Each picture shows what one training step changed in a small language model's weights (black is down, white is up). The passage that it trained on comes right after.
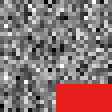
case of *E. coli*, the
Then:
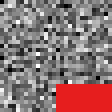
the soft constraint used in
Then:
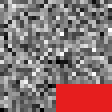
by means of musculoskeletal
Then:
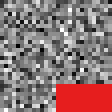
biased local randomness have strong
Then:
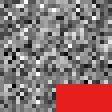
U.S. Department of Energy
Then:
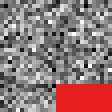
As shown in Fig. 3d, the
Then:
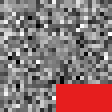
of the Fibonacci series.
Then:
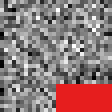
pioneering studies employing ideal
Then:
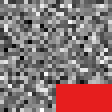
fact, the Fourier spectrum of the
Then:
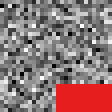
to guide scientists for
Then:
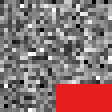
is applied along $z$, the
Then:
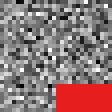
that image charge approximation converges much
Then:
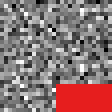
in Uttarakhand. The
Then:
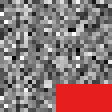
H.J.M., and
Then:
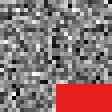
in their diet, as well as water
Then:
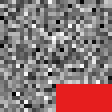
Eq. (5). The idea
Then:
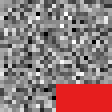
need. In conclusion, helping
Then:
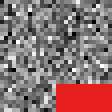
20 hours from the last meal to
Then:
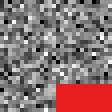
the surface and the wavefunctions have the
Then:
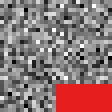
ground-state properties of these systems is of
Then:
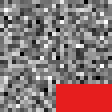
improve survival has long been a critical
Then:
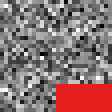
0: No tumor cells
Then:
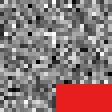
same case as $\sigma = 1$,
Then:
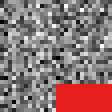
Therefore we have to find out how the system
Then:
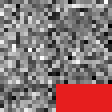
Bacterial microbiome in
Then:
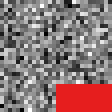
solidarity, a state that is
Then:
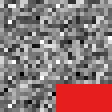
MATERIALS AND
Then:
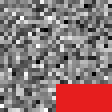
and KOM collectively provided a
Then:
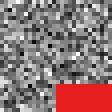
and training of perception validation
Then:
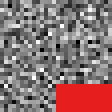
respectively, the sulphinic
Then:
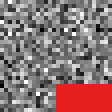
\squishlist \item
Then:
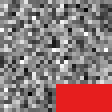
large, expert time is limited, and
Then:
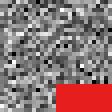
nucleosynthesis in different
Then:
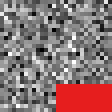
fields and the anti-symmetric fields
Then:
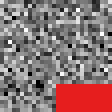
carrots. The average weight loss was
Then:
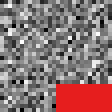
linguistic diversity of project
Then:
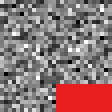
the characteristics of matter distribution in the cores
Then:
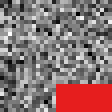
modalities for RCC depend on the
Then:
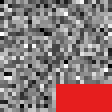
as far as possible should be simple, and
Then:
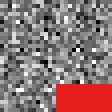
the use of Western power is
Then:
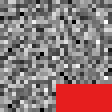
also compared with conventional reinforced
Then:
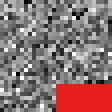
used in SAPRC-16 and
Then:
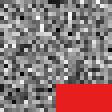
trajectory with a random initial condition with
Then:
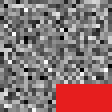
However, the advantages are not
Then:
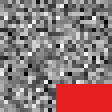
and \trece\ rotational
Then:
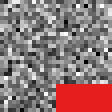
sizable, typically $
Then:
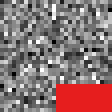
a pair $(A,\phi)$, where
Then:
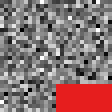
- \frac{2\Lambda
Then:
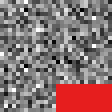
dioscurea group*.
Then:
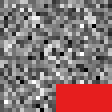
(19.12%) cases of class
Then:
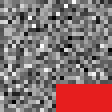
in boosting the current Earth's
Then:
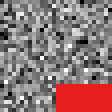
back to 1950 and compare them to the
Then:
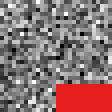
shunted using an array of
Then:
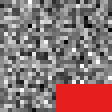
can be used for precision agriculture
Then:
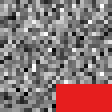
sum of two smoothly
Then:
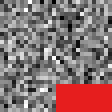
.011$. By analyzing the mean
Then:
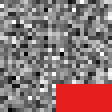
distribution F^{FAT} is
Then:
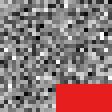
the researchers' perspective on
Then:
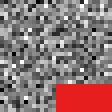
quadratically divergent radiative
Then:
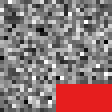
value $\Delta\alpha_{max}$ should
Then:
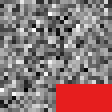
to 30 K in the trilayer
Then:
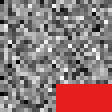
prefer to share their posts,
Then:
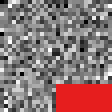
requiring any regularization to calculate
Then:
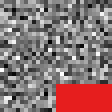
climate change's existence and showing the
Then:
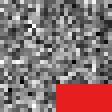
P. Witteveen,
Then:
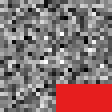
during examination, glandular
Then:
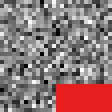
to be straight lines, are determined
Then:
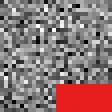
the need to specify the range of
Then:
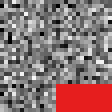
four minima present, corresponding to the four
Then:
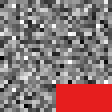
[Identification of possible
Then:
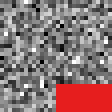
times, fixed with PFA for 7
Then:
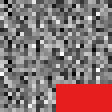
\infty }\left\vert \sin
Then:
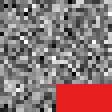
Sheath blight [118]
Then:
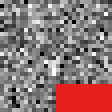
the change of $c_y$ is
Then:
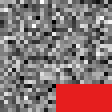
in IoT networks. In: and
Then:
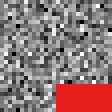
to computer generated networks with a given community
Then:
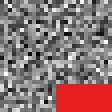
a constant under all exposure times.
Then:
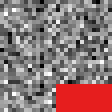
material catalogue user access to data
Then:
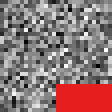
whether the given coloring makes $G$
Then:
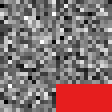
was no evidence that the sustained
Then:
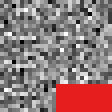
on stage, which can range from
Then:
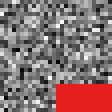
those from low risk areas are asked
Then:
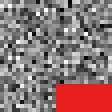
petioled 2-11 cm
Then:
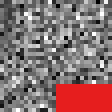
the acausal part of the phase in
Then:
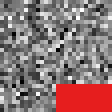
heart of CLASS were not
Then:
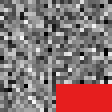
m\le n\) and
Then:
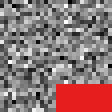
matrix used in this model, the relatively stable
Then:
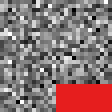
after forestry [18]. In
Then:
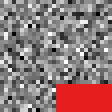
signatures. v1.1 includes
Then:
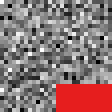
Communist Party, and
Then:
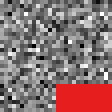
generate the \hi\ line
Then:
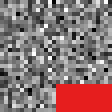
threshold $t_{db} \in
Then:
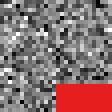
materials make clear that the event was
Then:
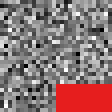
is argued to be statistically
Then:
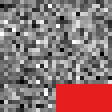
the grade 3 toxicity is
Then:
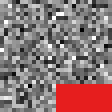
approach significantly enhances both security and performance in
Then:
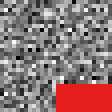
a combining space–time algorithm of
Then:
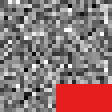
viewed from two different frames of
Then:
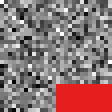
atomic consistency. Upon receiving
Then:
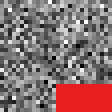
classes in the phylum
